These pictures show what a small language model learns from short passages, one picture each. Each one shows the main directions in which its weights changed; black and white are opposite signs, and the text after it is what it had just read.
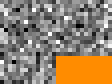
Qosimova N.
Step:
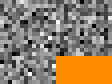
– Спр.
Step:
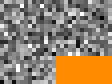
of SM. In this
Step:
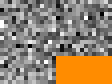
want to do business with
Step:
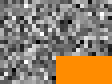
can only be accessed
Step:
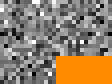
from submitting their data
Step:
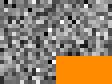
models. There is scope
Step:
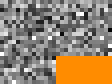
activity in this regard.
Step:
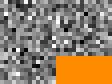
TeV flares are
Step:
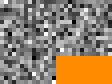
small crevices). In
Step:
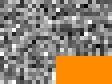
in addition to ongoing
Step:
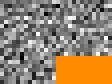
accountable of it, as
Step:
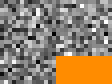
problemas, nuestros
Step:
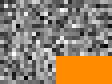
trees for timber production
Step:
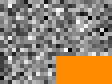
democracy has been widely
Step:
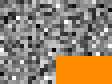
between superposition and entanglement
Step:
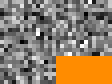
by the multiple images.
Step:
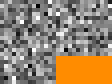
friendly materials that
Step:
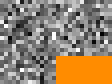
разности предельного
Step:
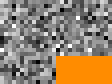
clinics may have to
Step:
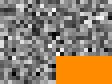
very poor fit to the complex
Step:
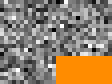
strategies to improve the tourism
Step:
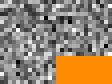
a mediator,
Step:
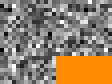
electronic structure modelling was carried
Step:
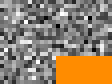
for tracking progress toward
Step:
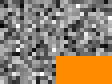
not only due to the
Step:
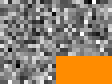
scale, which may be important
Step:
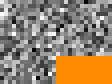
elements settle around
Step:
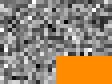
Article published on May
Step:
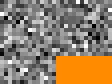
at MPP accurately.
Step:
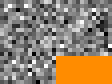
Component indicator Unit
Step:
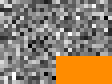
string instruments have been
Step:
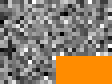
has played in the study
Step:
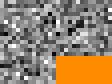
Tanpa panduan
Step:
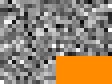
low SNR (high noise
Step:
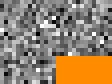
September 15,
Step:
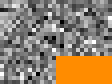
atmosphere is much more sensitive
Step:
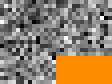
karakterler, her
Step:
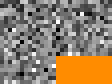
a large pulse whose lifetime
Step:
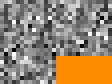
test plate was measured. In
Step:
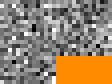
unidirectional radiation
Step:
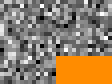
of photons are required, which
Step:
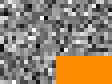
a praticarem
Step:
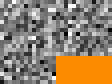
\maketitle The process of
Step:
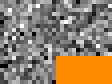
zeal and labor under
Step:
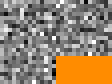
this work were collected during the
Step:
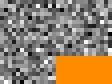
space syntax analysis of
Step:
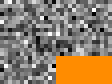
a range of disciplines,
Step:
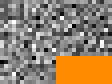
and sincerity
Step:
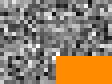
this system. If the
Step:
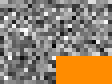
later, with a much higher
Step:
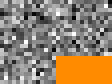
by its high strength and
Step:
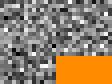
and spectrally resolved
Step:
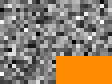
own students as well as from
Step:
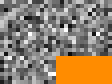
show the effectiveness of the proposed
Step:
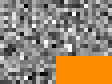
subjected to gamma
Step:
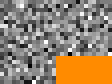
[2]. In these
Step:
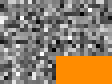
are clearly identified by an overall
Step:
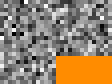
an overarching motif
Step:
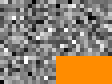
teaching approaches and strategies should be
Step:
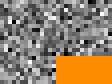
organoid type B1;
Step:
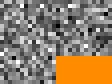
of Physics and Beijing
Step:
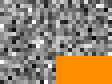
of Cassiopeia A
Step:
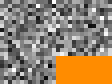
| Experiment 4 |
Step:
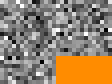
after the harmonization of
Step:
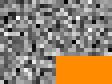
between frames of reference and
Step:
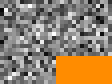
from the apical four-
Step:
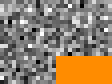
Románia az
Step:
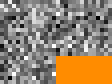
collection may serve as a
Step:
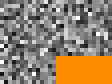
and the advanced levels.
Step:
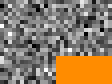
(AMF). Los
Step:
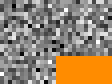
MHz. Another relevant
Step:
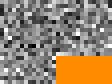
РУС» в
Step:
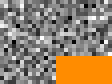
not linear and bends
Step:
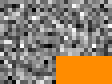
[1] and the Z
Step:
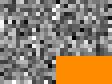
Tabel 5.
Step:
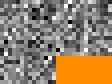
\subsubsection{Third and
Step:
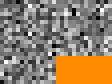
the origin of structure in the
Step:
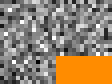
We conclude from this study
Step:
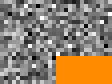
the non-Debye
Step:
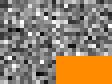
i$ the number of
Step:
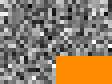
definition will also hold with respect
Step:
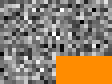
and high-energy physics on
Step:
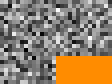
language instruction. It
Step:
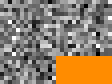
mean length increase, condition factor
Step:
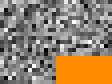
the single nuclear spin qubit
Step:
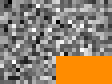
crisis humanitaria
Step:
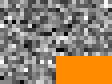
phonons. For neutron
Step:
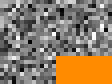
în regiunea
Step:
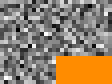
and the conformal field theory
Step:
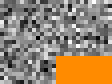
Materials on the history
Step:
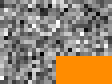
modo que hasta
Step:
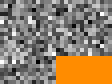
espelho d'
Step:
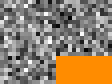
be related to the fact,
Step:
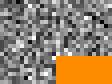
theft to privilege
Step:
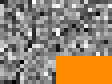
whether hackathons are
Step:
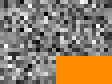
it becomes clear that agni
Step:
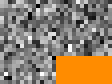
telescope in La
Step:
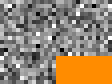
linee, si è
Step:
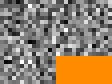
the limit of blue wavelength
